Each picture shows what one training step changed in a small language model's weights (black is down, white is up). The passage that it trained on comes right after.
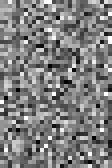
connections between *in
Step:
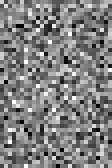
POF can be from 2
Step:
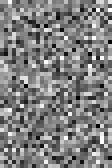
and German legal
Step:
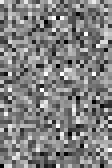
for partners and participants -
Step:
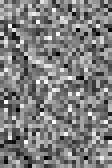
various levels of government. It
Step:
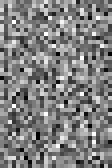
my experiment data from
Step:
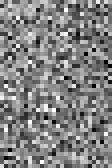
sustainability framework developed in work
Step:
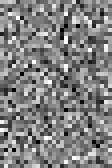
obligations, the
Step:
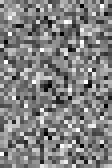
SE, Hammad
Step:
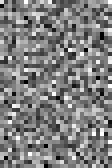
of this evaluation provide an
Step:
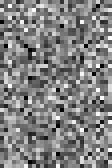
field of teaching and sustain
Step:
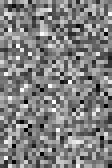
prior studies by [3],
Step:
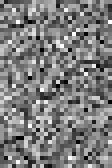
Possible Ways of
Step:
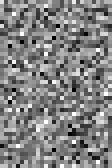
mill, Clay,
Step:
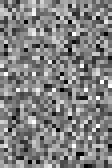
effect [17]. Figures
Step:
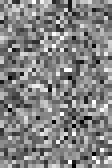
failure occurred in
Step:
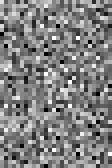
mortality or end of
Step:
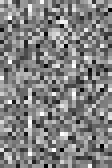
following key elements were
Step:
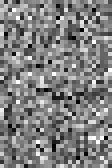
widely used to investigate
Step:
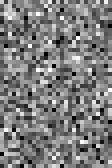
on income inequality:
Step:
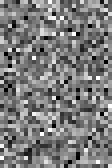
with working groups does not
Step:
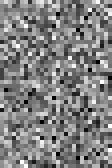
and locations with a value of
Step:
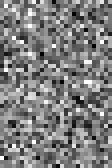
advanced fuel production
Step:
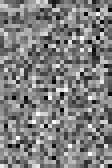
\text{ or }
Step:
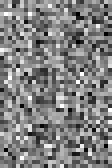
implementation strategy and benefits within
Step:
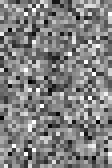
hot carcass weight
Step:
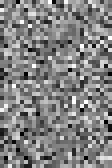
the characteristics and function of the
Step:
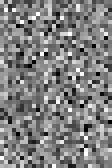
(°C). also increased P
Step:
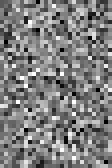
(chronicity) is related
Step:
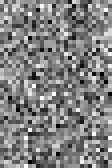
Composite Science and
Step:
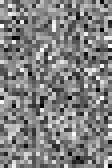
paper presents a research-based
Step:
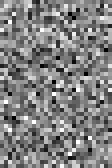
isolating the effects of other
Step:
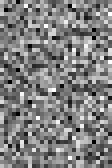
materials, besides
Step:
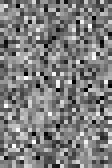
and rendered fit for
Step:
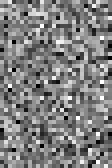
been on many voyages
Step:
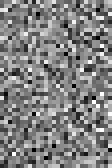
occurrence of these
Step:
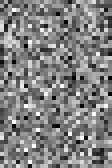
on generic queries,
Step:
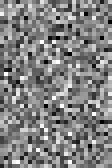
casein. In this connection
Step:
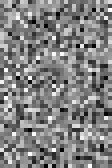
and evidence, provides
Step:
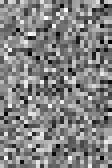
demonstrating reasonable
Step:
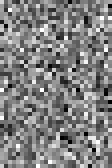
seminaries to
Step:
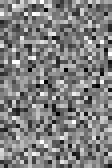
complexes exhibit
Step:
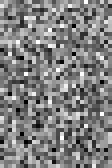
in Thajavur region.
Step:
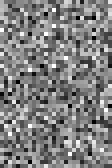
gave evidence that the
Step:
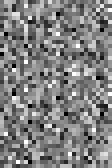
and, with the help of
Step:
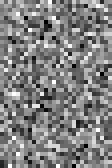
as a pilot project in
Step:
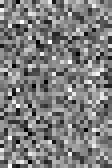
the application of the MI
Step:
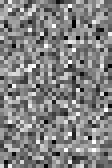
Multiple pathogenic
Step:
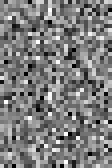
among others. However, with
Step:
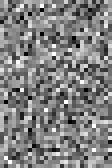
simultaneously implement
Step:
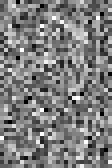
your work? BT:
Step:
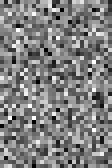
12 genera as new reports
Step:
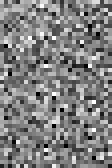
correlation with other security
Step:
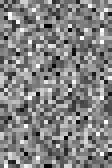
Mechanism of molecular
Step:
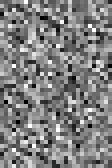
Z2+ terminal of
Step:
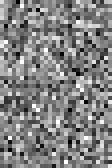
potential develops in childhood
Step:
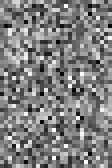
and temporal complexity.
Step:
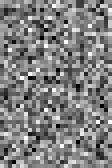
(dil.) and
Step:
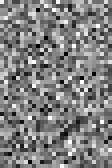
other agreements within the
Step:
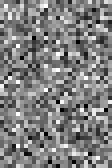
opportunity to ask
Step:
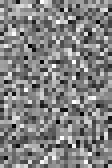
first, we compare our
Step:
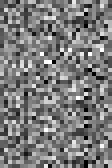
QUARTER 1
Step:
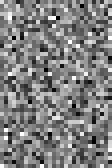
ROY, S.
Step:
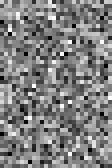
in the future? Do
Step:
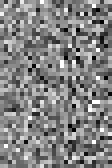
generating units is limited
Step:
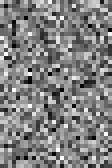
with an average squared
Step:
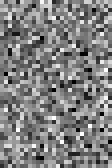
differences in some surface
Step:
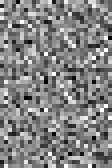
the primary variables for the
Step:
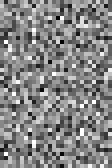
due to wide distribution and
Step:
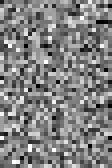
mature version of this
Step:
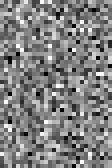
used in other areas of studies such
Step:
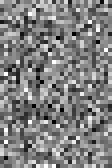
environmental sustainability. The
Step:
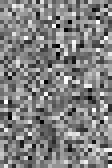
dataset was relatively
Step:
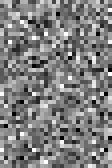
and a certain number of
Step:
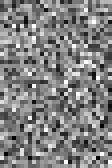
feeder nodes,
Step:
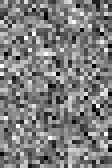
w \right) \partial
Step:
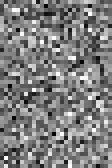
heat pump systems.
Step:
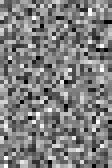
- S. Voigt
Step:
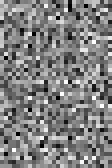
negatively worded
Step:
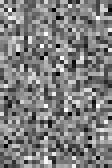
Earth Modelling
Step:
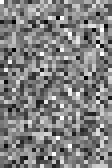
to OAH management.
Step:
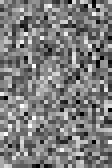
As a best practice,
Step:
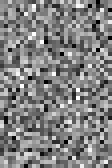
and improve speech following
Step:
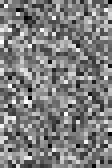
be shared centrally would
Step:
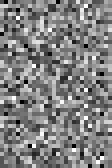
of the plain-woven
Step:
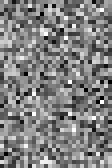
crops depend on
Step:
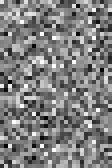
provide pure information or information
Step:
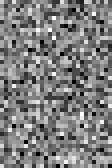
Secondly, my
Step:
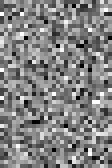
determining the chloride
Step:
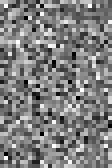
in the same hardware.
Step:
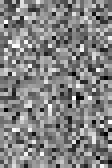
and chapter leaders who
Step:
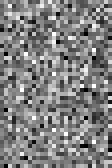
and knowledge that are useful in
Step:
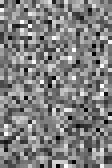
the growing PN sample size
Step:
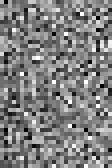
efficiency of spike protein
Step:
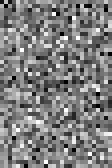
demonstrated when delivering
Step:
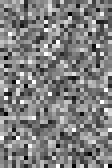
This lack of time for proper
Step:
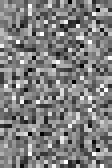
However, in the Lower
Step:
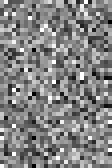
are also makers who
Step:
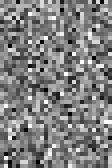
interests. Informed
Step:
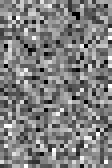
importance and benefits of
